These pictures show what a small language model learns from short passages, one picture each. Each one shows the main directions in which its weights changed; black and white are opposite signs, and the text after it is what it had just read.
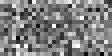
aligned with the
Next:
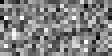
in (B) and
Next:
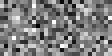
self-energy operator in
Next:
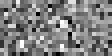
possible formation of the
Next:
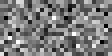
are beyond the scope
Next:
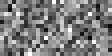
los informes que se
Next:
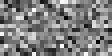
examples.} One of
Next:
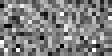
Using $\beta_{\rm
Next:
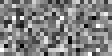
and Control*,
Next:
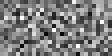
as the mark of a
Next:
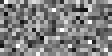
Full Moon
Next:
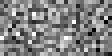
obligación de
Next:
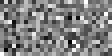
important à cause
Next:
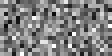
on people's
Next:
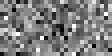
of microservices and
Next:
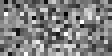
A juçara
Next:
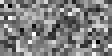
bir holatda
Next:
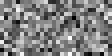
tildan foydalana
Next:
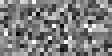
with the experimental data
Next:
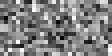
pressures between 0 and
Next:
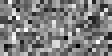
one class of standard
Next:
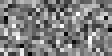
between the initial and final
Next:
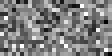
of interface composition and
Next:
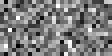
conventional Coulomb gauge
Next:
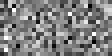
could be altered
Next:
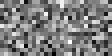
There is the influence of
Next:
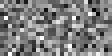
of Sight*, dan
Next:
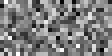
found stable ground-state
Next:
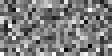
chip rate samples of
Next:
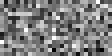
ter um impacto
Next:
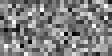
approach as for cluster
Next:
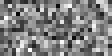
demonstrate for the first time
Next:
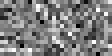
collisions have become a
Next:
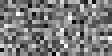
estudo é publicado
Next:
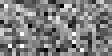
xizmatining politsiya
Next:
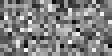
set to zero) and
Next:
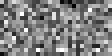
Contract No.
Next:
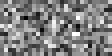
This application on image segmentation
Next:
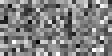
evident when these four
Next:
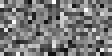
respective errors in step
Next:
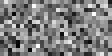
density exclusively
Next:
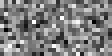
обучение и
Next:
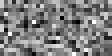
обучения я
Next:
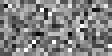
significantly enriched the
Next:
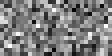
branching generations,
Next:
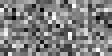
or not. In these
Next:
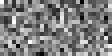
temporal pulse shaping via
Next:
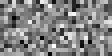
parts; both are
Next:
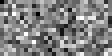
This is advantageous
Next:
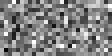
social. Onde
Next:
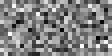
setting certain control policy
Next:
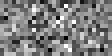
Methodology for using
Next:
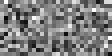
do ESP32 é
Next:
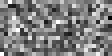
the rotating angle about
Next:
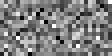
as the decay time required
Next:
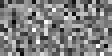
the dimensionless angular momentum parameter
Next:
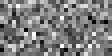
25 mA and build
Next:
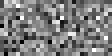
2$, in order to
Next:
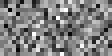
revealed that it is
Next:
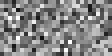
Il livello
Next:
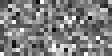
leave it for future
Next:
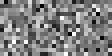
tracking of certain elements
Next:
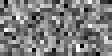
Final (Ros
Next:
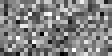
dificuldade de
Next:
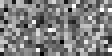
и одним на
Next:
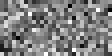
4. Чванова
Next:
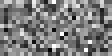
since both effects are
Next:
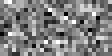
\hline 3 &
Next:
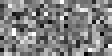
{author} {\bibinfo
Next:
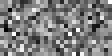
refiere a las
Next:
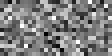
uchun tarjimada
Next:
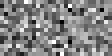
принципи й
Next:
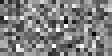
and complex system like
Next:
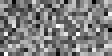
generate their genuine
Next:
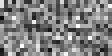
перспективы –
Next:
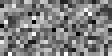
послуги є не
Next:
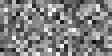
produced in the event:
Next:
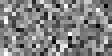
could introduce a serious
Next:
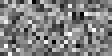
any value $n >
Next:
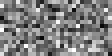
можливості для
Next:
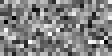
nord (Photo
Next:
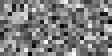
\hline $ \mu
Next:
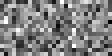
integral from the intermediate range
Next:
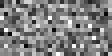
наук можуть
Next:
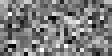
en otras especialidades
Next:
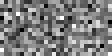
município de
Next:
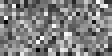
e a necessidade de
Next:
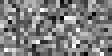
lags behind a
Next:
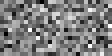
di mana siswa
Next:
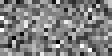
государства, как
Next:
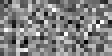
the potential to address practical
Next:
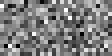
के कई
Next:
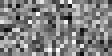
other models. We will
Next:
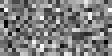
O. The influence of
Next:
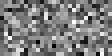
ayuda en la
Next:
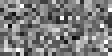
and discusses how AI
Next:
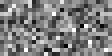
dil, iki
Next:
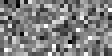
is very limited, and
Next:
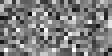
Economic Sciences, Associate
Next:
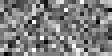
Langevin equation in
